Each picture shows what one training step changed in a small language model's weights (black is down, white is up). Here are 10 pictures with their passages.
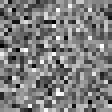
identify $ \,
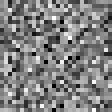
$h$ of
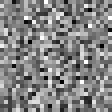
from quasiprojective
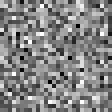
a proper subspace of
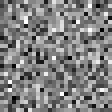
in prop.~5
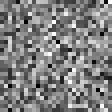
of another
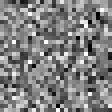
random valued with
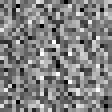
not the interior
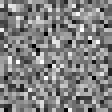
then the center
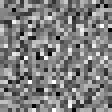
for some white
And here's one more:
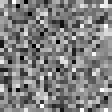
compact groups that
